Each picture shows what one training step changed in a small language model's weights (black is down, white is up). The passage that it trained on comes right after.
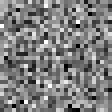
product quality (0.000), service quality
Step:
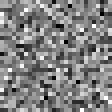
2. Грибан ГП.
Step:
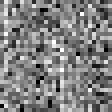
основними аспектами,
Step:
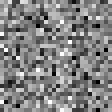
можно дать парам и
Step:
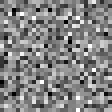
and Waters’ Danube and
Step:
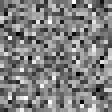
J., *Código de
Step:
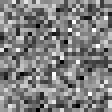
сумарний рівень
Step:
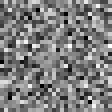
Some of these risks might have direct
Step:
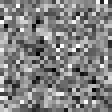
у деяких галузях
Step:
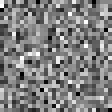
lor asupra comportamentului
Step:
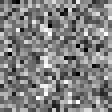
initiatives from both the PRIMA
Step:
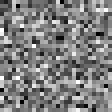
tetszeleg a nyugati
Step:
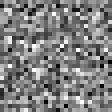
doktori, dotsent Tangriyev
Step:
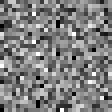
va yagona to‘g‘ri
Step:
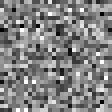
disclose. Correspondence
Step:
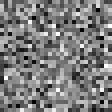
biri bo'lib, o'zbek
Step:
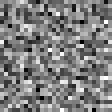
the questionnaire on the influencing factors
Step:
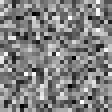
validate a questionnaire to unbox the
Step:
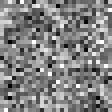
таблица для одного
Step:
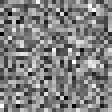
arasında değişen yedi
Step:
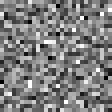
the relevance of analytical operations in
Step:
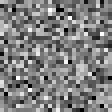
of the Defence Forces,
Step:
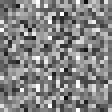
kişinin psikososyal
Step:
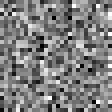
un caso de “Inicio” en
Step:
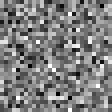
uning urug'i kuzda
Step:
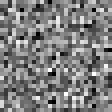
Technology and Science Education
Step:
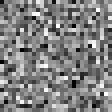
promote proper food intake and healthy
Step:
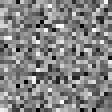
повећати степен
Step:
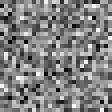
web y versiones responsive.....
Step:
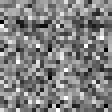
китобни ўқиб
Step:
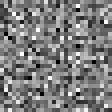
the subjective career crafting
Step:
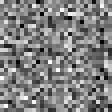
operações. Desse modo, o processo
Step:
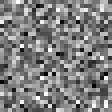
eylemden soyutlayarak
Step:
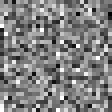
düğünden önce
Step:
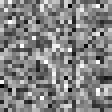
data, measure it, categorize it,
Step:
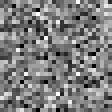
quyosh va yulduzlarga
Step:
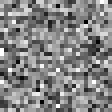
месяцев. Период
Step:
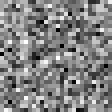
стратегий развития,
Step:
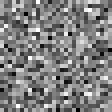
renewable energy sources,
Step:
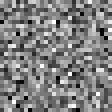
study the positive and possible negative impacts
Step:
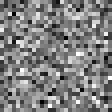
orang murtad ternyata
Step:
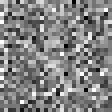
[16]. На основі аналізу
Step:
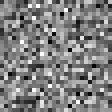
P60 Entertainment games
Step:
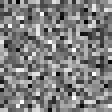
inbreeding depression in
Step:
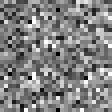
4 respectively. Fig 3. Support
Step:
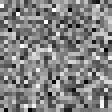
orthogonal modulation method and
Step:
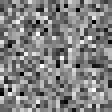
Quyosh kulchasining
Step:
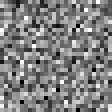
to a worldwide public health problem.
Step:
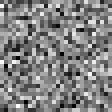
of EMF. This means that the
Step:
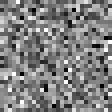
climatic conditions, such as southern
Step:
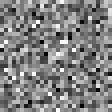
they found prevalence wise,
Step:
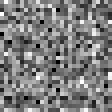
by any of the authors of this
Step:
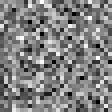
matrix of the template label image is
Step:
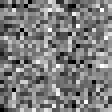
o'z manziliga yetib
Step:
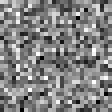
security of entrepreneurship in
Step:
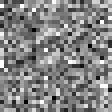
and *RMSE* values for all
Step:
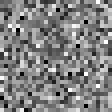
was used for detection. Due to the
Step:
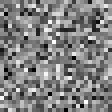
налог за пользование
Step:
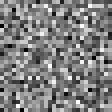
a perda de umidade e promover
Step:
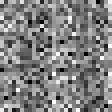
what they mean, and can work in
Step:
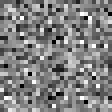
Temperature Heat Pump HP
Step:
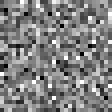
country, or on Turkey's
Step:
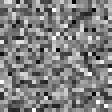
in Table 4; and the sex-specific
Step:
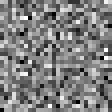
bilan ziynatlangan.
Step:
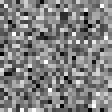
yo'nalishlarni belgilab
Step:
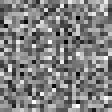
business actors in Marindal Village
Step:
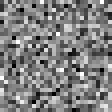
que o diagnóstico histopatológico
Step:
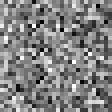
основе таксономии
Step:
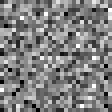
are not the same and cause different growth
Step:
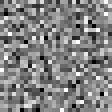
done by comparison to similar risks.
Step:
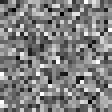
of a company will not like to lose
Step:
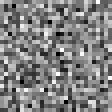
Gokul Jayswal,
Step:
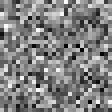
а це у свою чергу
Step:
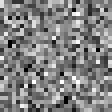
(23)$$ Combining all leads
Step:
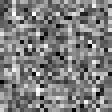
on offering great flexibility while
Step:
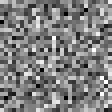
and area of work, were not significantly associated with
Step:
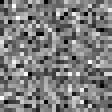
ta'minotini ishlab chiqish va
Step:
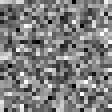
tashuvlarning 90% milliy transport
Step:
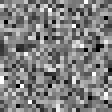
un plano de asentamiento de
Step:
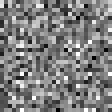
units of the object in modeling,
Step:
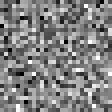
F = \text{Factor}$$
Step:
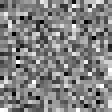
explanation given below: I prefer
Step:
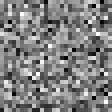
этого, получается,
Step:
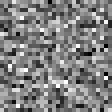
Masyarakat Gama Consultant
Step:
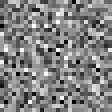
задач в рамках
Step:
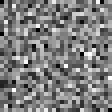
Keyinchalik o'sha
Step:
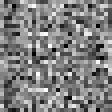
sus hijos, lo que resalta
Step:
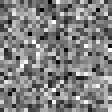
dhasa balance : 8
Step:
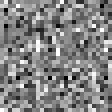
Б.А. Гиленсон //
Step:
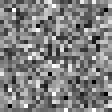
until 74000 cycles, there
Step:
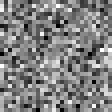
organizm, individ va shaxs bilan
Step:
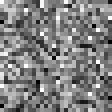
– Фақат овқат
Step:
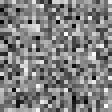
Thus, going through the above
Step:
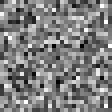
outlined by the American
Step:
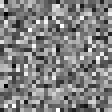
an increase in gross domestic product
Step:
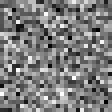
Outro ponto que merece
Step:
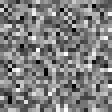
management using bioremediation.
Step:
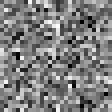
small amounts to enhance
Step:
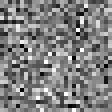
extraversion have been found to correlate
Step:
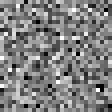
claras, neutras To what
